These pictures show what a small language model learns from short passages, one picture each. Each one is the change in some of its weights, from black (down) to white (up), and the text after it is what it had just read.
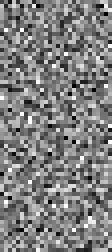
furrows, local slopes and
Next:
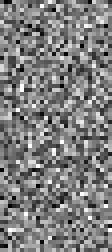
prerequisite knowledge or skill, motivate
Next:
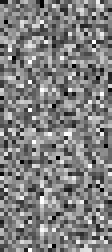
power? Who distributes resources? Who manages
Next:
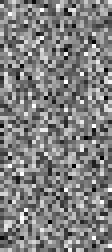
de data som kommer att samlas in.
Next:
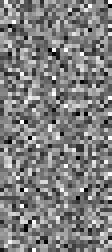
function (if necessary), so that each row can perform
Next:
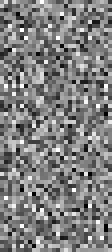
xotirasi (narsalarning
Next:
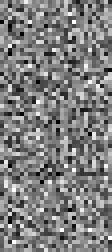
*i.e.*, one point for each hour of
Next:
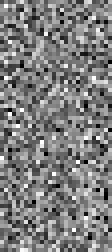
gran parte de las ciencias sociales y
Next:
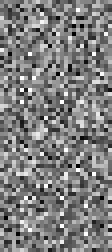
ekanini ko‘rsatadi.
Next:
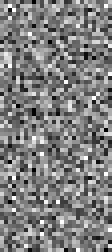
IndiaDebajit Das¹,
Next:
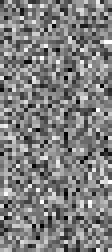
для управления обширным
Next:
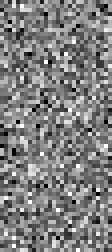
pertumbuhan yang sangat
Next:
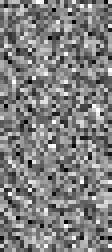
(Achmad Ichsan 1986)
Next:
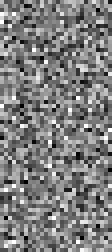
greenhouse gas emissions, and
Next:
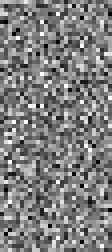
de la dernière guerre, les «
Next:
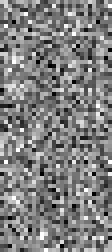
1 $PDF_1 \leftarrow
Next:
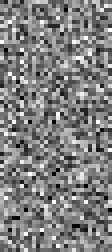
ko'payishi, ya'ni zarur
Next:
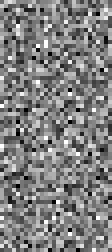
It indicates usual gaussian error
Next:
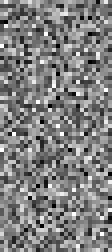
increase in this demand increases the threat to the
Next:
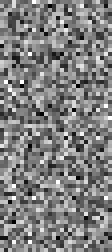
contributing author with respect to citations
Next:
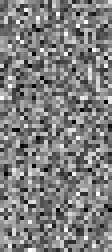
India has issued this Certificate with following
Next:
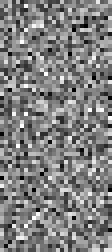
raquimedular. *Revista de
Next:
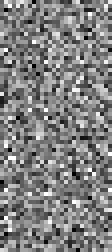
embargo, hay pocos
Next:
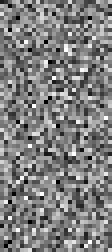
considered for patients with resistance to monoclonal
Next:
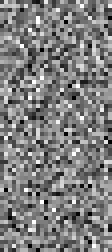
(2015) Monitoring the level of economic security
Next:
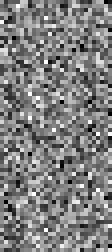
sevib oqilmoqda.
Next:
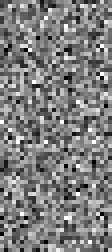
the world. WannaCry crippled
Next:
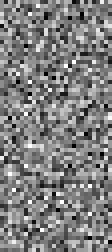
of the difficulties of moves required for playing
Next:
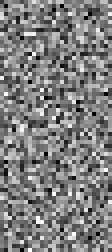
Chief Editor: Мухамедова
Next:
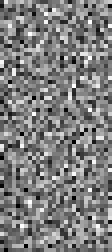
Н.Р. Авезова,
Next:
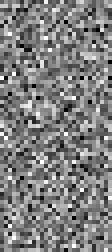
(2021), where VAS Programme also played
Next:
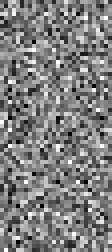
- Wahyudi. Ach
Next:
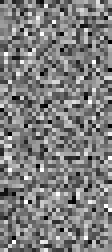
by hackers for illegal purposes.
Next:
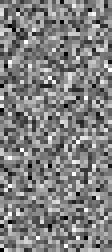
where God "will wipe away
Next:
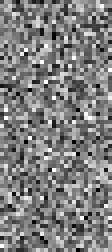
structural problems such as gender-based violence,
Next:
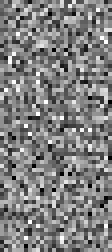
This is the beginning of blossom
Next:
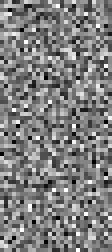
D_n будут разными, потому
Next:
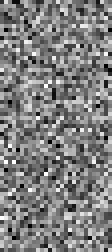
2018). The development of international genetic evaluations for
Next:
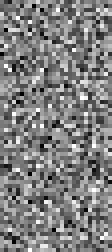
7. Yunusov R. O‘zbek
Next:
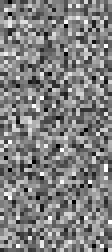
mainly addresses climate change and the associated discourse
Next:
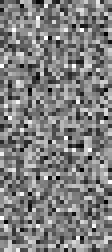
state. This setting was chosen due to its
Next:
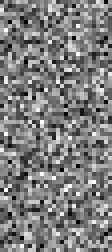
a avaliação somativa ainda
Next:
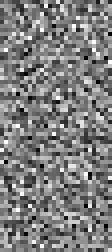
motivlarini o'rganish, tadqiq
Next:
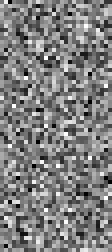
and the advantages of digitizing
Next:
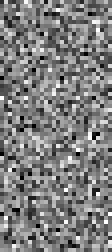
terapias inovadoras sem custo
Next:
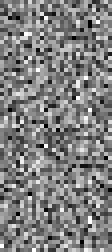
mazkur jarayonning
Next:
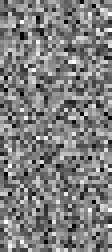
the need for sharp clinical reasoning in
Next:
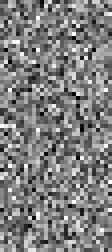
established. This study therefore aimed to precisely
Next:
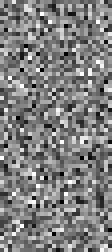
as mean \pm SD of three
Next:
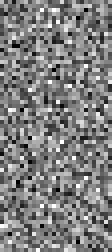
y el Plan de Desarrollo
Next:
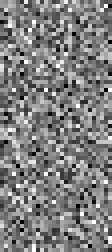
algılamakla kalmaz,
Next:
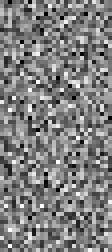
smaller. Machine learning evaluation metrics
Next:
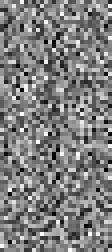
asoslangan xulosalar chiqarish
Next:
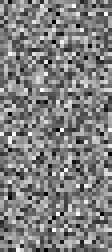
eine akzeptierte
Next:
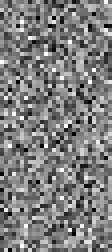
dalla distribuzione delle proprietà
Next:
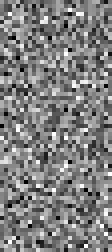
примерно соответствует
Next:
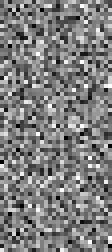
a bőség zavarába
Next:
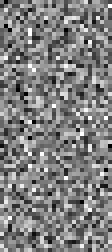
and Naxalbari soils respectively.
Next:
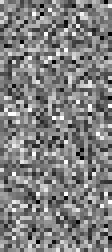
марта юқори ($P <
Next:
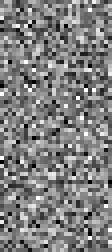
different options and alternatives for goods and services and
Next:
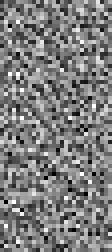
“Perancangan Aplikasi
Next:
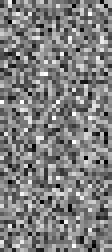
entre ciencias sociales y ciencias naturales
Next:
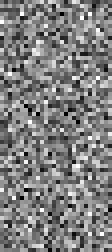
tabiatini tushunishga,
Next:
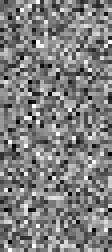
menunjukkan adanya dampak
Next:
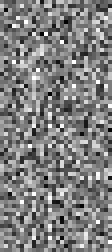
biologik xususiyatlari bilan
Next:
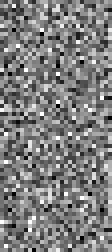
para proporcionar oportunidades para aprender a
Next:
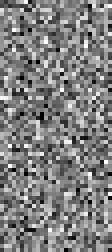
Platte [cm] Breite
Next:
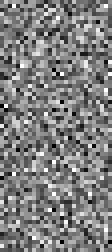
ryhtyä kuka tahansa
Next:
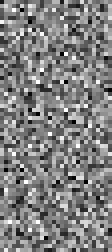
portals to conduct a comprehensive literature review.
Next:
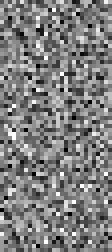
true of their own characteristics. This suggests
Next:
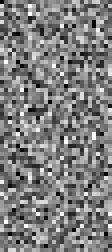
IDS concepts and their significance in
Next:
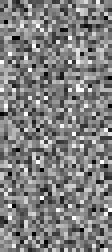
accountable for outcomes is an individual and
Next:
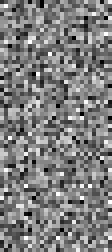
to the notion of a Lorentz
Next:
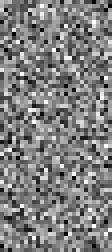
Panicoideae subfamily,
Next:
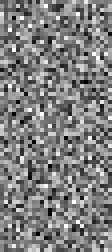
de Floresta, municipio de
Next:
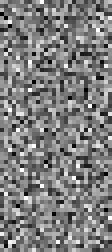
and policy: to translate eHealth research
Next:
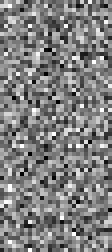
will not be fully restored until
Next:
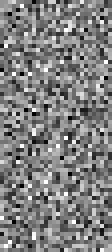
Level PU Lead Beneficiary
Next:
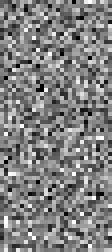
kafedrası dotsenti,
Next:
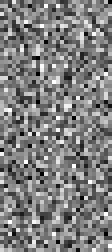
facilitate recognition of implicit biases
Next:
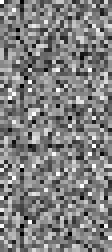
در قرن اخیر به
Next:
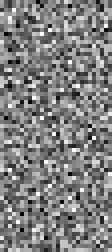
: Visualization M : Methodology R :
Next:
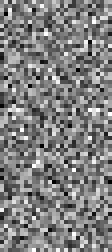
Hal ini berdasarkan Peraturan
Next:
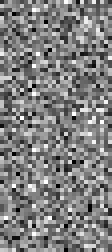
DE CUIDADOS PALIATIVOS
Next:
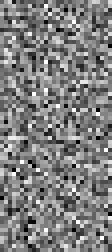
dan akuntabilitas proses
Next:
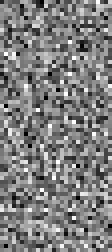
bank. This can expand the credit base and
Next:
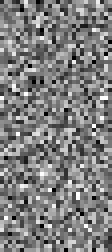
acoustic role? *Energy Build.*
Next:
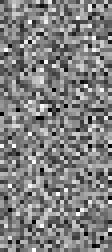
o'z o'rniga o'tirdi
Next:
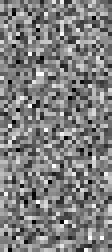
Bioquímica do curso de
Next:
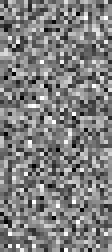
- Fadlan, İ.
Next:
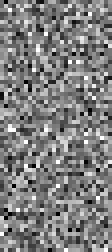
attained. Software is governed mostly by
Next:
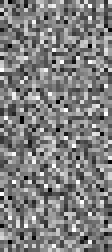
security) [14]; here we demand that a
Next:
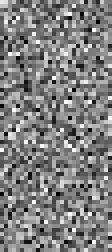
based on the geographical differentiation of the
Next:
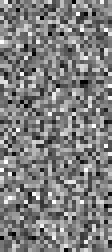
= 31). Porém, é interessante
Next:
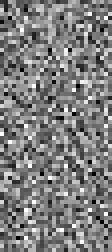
дороже, чем морские
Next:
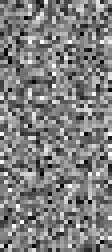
of Open Science. It is therefore wise to
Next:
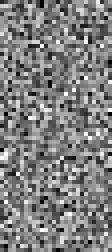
to retrieve the vehicle information.
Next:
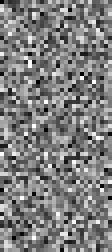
carried out in 2023 at the Laboratory of
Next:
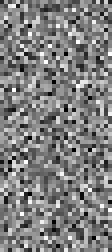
подальшою історичною долею
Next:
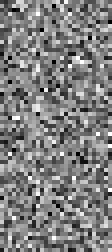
tarkibiy tuzilmalarida
